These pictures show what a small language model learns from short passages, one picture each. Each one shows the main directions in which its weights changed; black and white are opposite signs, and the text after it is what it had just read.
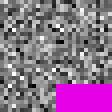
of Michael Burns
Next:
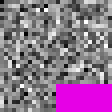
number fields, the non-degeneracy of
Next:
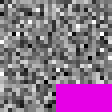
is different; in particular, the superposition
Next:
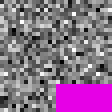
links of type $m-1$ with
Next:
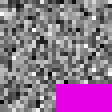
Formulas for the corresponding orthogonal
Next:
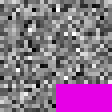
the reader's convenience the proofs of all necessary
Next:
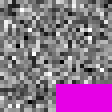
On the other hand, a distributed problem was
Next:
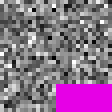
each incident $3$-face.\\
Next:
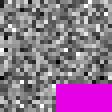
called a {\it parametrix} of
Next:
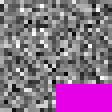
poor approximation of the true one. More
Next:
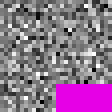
to zero and prove that the limit function
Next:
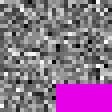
base-pointed index polynomial (or the
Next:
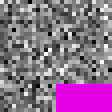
course, $\DPp$ and
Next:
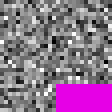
$K/H$ is diffeomorphic to
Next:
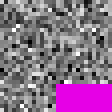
the row $r$. Since $\lvert
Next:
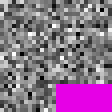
summand of $A$ and the first one
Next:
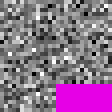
implies that \begin{equation}
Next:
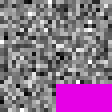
Z}} \def\cm{{\mathcal
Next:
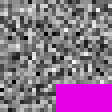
sides by $z^2$ and again
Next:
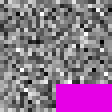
the multiply connected economy
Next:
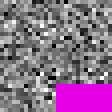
(applied in [KW],
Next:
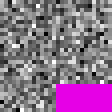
finie de fonctions cuspidales
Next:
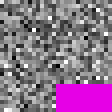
simple, hence, has a well defined
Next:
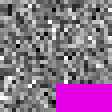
\cite{2} and establish some strong
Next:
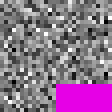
$p$ is a prime factor of the
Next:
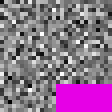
special case of the proximal
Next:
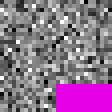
\geq k$ with nonnegative mean curvature
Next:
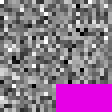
dynamical variable by an element of the Cartan algebra
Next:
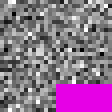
equivalent. The contractible 1-complexes
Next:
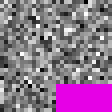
modifying (3.b), in
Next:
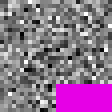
(latter), we say that H
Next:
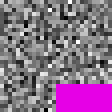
and $s$ be integers such that
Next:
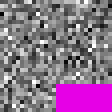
14 provides an affirmative answer to
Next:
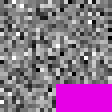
stocks whose price history most
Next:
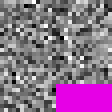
\right. \end{equation}
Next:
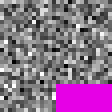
.42. A more complicated alternative to these
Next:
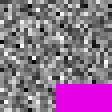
we focus on the problem of EMU
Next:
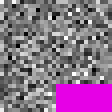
monochromatic subgraph containing a
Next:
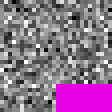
any $s$ we equip
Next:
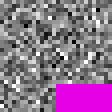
them to get a sequence of smooth functions
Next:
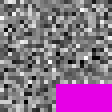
\ref{thm:mainthm} follows
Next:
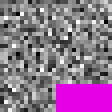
L}$, $\Phi$ is an isometry and
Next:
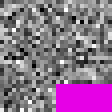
completely). {\it An interactive
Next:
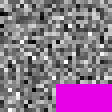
V$ be orthogonal projection onto the
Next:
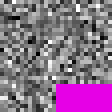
grid $\Omega_h$, namely $$
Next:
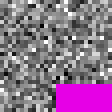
j% \end{array}%
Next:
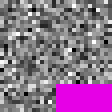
with the first eight greatest
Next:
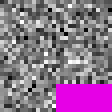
space defined by $m$, to
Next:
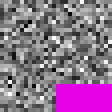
to the reader is that these structure are very
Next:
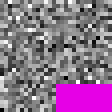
give the proof of (2.14)
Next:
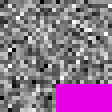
functioning of a perpetuum
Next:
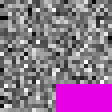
\ref{propAddRep}, we
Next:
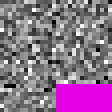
in the one dimensional case, it is not
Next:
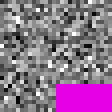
shape of alternating sign matrices}
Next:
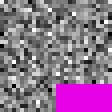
$K$ in $X$. Since
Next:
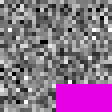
problems are generally solved by some form of finite
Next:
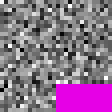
and $S_{\lambda _0}$ be
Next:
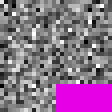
{$s$}; \node[below] at
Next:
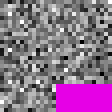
\ref{sec:main} we proved
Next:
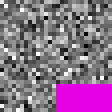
static priority policies. To address
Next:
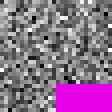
= (\theta - t)/h$; clearly
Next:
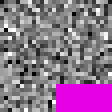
finitely generated subgroups $H$ and
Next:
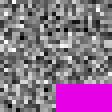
predicting 30-day mortality was
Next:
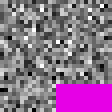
question in power system analysis is how a group
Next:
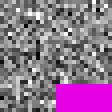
hard to show that the action is even
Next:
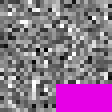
If $A_{ab}$ is positive
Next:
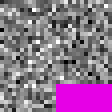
in the closed upper halfplane. More
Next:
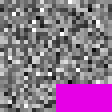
a more interesting result. □ ###
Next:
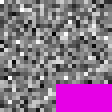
tip of the cone, then the solution
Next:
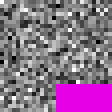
such that the orbit of x under
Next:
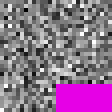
right comodule algebra \newline for
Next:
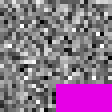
A. $ \medskip {\bf Theorem
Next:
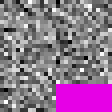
point $x\in\Lambda$ there
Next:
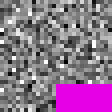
in by \cite{FLbook}.
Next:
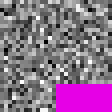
the core tensor in an original TN is
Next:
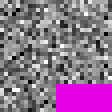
generalize results of~\cite{7},
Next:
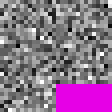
finite, projective morphism (Springer map)
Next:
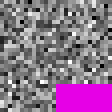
Theorem 4.1.** We begin as in
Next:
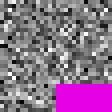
Then $A\cap G$ is a
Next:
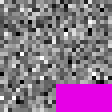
of permutations. This Hopf algebra is dual to
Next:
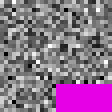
a version of the push-forward map in
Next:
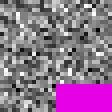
establish the Hausdorff dimension of potential singular sets for
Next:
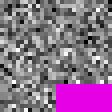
\cite{2}, see also
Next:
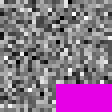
$Y_s$ of unit vectors along
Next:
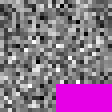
Double bonds are not shown in the
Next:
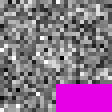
solution of $ -\nabla^*\cdot
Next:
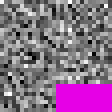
this strategy does not work unless the curve
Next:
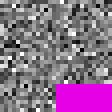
hulls of the points $\rho \cap
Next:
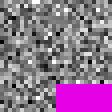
have \begin{eqnarray} &\|
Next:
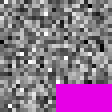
toujours vrai;
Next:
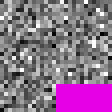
applied to the cases associated with $c =
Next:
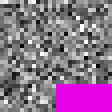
one could have interesting behaviors. Finally we
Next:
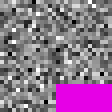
for $g:x \to y$
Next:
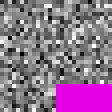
satisfied for the Orlicz space $ \
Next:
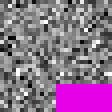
yied a \emph{Parseval
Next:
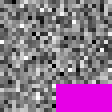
\mbox{ \input bo1.tex
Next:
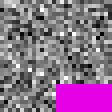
proof that the Grim Reaper
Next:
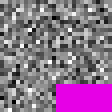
approach the main difference with the previous
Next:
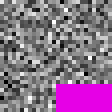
only singularities of the hypersurface $S$
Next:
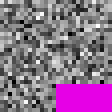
self-adjoint, we can consider its square
